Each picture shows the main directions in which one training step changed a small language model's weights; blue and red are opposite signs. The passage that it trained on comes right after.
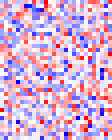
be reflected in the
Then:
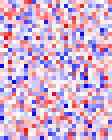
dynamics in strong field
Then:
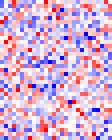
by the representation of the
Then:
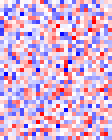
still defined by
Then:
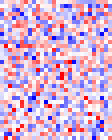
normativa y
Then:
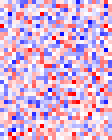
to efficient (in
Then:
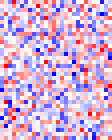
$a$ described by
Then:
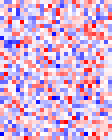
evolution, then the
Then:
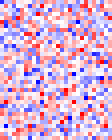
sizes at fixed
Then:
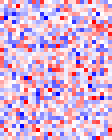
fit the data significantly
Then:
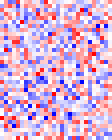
Visualization and
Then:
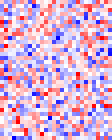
were then extracted
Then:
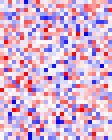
use a relativistic
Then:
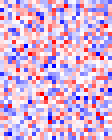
Economics of
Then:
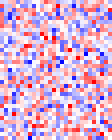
three tasks. This
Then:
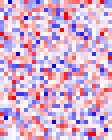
push” до
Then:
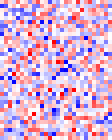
A B C D E F
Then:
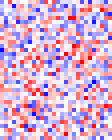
index results proves that
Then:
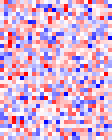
compare it to other
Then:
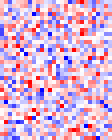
and b) Yeast
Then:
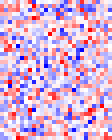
has also been identified as
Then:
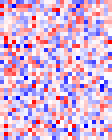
both malalignment and
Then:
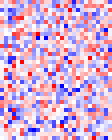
spectral index is given
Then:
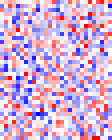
Díaz *et
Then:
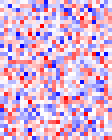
Totalmente de
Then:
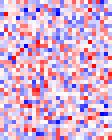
Terra. Em
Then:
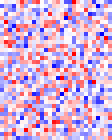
team members on
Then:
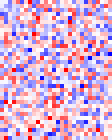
pretreatment with
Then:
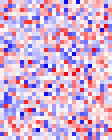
we aim to save
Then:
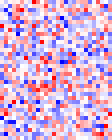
o levantamento de
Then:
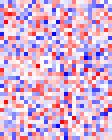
baselines, the
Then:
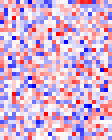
easily to support
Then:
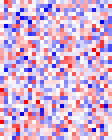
г. ни
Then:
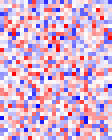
the decay products in
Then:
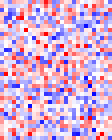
variables respectively.
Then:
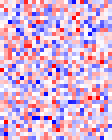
naturally, but
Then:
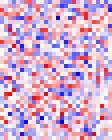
are identical to
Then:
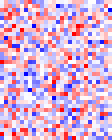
relationship and the
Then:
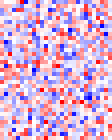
tem de estar unida
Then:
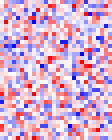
recommendation, we
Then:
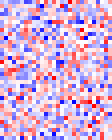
underground heat
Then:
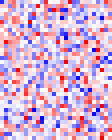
on the financial
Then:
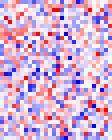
development by (i)
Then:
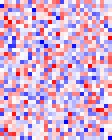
order in the dressed
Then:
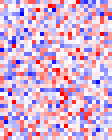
the translation process with
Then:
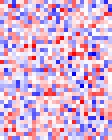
the results when only including
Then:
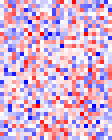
smaller than those of
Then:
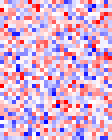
methods are able to
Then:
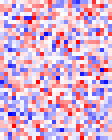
barrier to
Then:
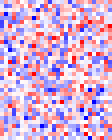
the enterprise.
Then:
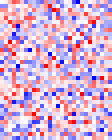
adatom is therefore
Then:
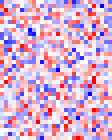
within three months from
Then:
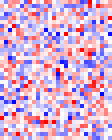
as stroke. The
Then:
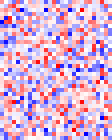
i is a combination of
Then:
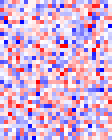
rule, we
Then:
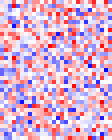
this mass distribution expands.
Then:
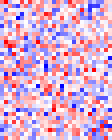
automated system.
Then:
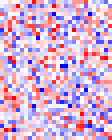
understand the state
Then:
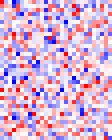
that the ZBP has
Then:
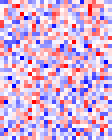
created. The objective
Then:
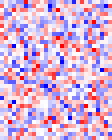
o esforço
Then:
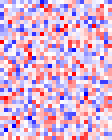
requests and units
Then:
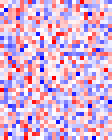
proof can be found in
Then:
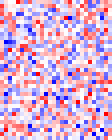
within the instrument's
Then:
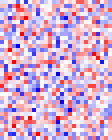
– exhibiting
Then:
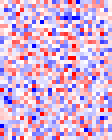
qualidade de vida
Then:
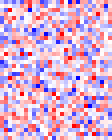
+ \partial_r
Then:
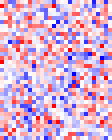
of this paper we present
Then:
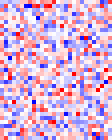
uchun). Asl
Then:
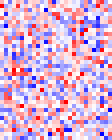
dusun di desa
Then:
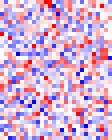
chiral symmetry,
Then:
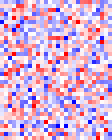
straightforward to
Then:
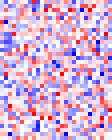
there was exactly one
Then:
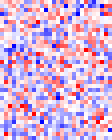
safe operational
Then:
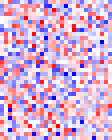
den letzten
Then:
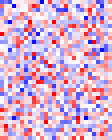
his memory a
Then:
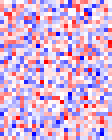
technological structure, which
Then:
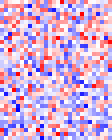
reduce PPPs
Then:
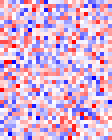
that much more is
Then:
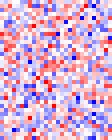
this work and presenting the
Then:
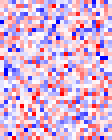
of the leads,
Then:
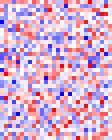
Fe Institute
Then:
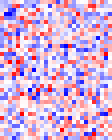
space, detect their
